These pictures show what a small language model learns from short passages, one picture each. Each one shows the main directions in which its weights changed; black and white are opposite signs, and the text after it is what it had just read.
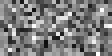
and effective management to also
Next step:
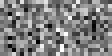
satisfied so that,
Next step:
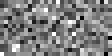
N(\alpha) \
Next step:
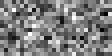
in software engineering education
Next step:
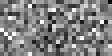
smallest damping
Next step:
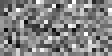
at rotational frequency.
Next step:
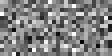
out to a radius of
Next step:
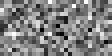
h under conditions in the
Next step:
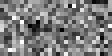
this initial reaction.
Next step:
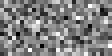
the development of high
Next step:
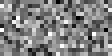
been recorded by the
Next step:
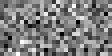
its optical absorption,
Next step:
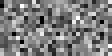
between condensate
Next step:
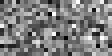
prediction rule can be
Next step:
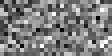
drawbacks of
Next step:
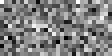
problem structure to a
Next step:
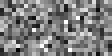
in volume-law
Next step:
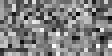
Acceptance of
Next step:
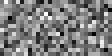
that also requires the use
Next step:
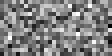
and social sciences,
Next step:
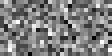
a reference framework for
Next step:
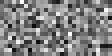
storage and
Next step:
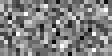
Outside the
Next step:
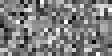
3** Comparison
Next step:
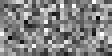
range of lengths and
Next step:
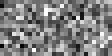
The capillaries used
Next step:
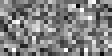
a microscopic
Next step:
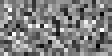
each frame,
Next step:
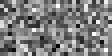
to analyze the
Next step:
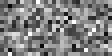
described in Fig.
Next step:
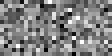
of hypermultiplets
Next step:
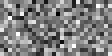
desires must be
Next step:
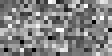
uncertain traffic situation
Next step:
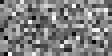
creating CWL
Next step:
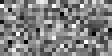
considerable effort
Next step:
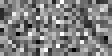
there was a significant difference
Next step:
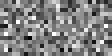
tail* in line
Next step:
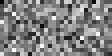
International Conference
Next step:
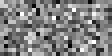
buffer area is
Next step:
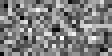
domains compared to
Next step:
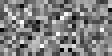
see any reason for
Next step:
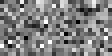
setting. This effect is
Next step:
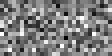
to increase the concentration of
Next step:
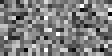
8-bit image of
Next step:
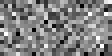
generally fitted by
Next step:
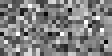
subcellular structural
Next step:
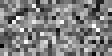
is istantiated
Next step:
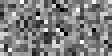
associated with a group of
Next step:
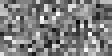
pieces on
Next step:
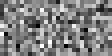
less. In this case
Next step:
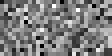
heat. However, recent
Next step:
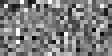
β t p 1
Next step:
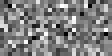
check order by order
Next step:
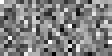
axis, Alice
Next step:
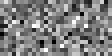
a threshold value or
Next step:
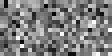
the condensed
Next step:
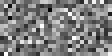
FFE induced
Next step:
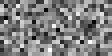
the ancestral
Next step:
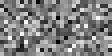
condition. 4.2
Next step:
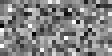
4% had suitable
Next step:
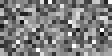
1 or type 2
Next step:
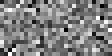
is Fig.8
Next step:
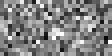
of the monomer
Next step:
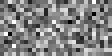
error term - and the
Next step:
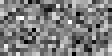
of Physics, Free
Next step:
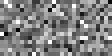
against experimentally determined magnetic
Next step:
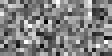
due to the presence of
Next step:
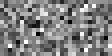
the health of patients and
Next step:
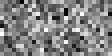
weighted variables will be
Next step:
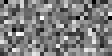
declines on either
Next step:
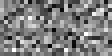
of fabric.
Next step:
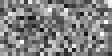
of your context?
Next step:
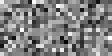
visiting professors
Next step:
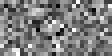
lead to higher job
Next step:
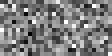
The powdered
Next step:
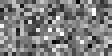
likely to occur in a
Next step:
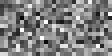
between the measured output position
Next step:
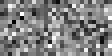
Further quantization of
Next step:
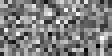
segments of the
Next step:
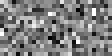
regard to the distribution of
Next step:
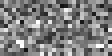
the ground station
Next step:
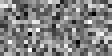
The proposed switch
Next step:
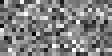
the step was >40
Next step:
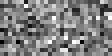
availability of data and
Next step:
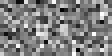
expression for the mass
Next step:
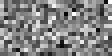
$\kappa \neq
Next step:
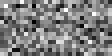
decisive component of
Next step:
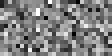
theoretical works have
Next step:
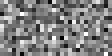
\leq 1 \quad
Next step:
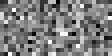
Comparative cost
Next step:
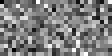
significant resurgence of
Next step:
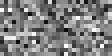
of cohesion or
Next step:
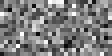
lies near the
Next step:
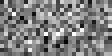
Alice and Bob
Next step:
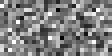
dineutron has
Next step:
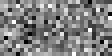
reducing environment,
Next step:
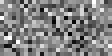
software and redone again
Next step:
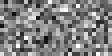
images exist. By
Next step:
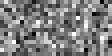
the explicit dependence of
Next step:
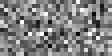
the Russian
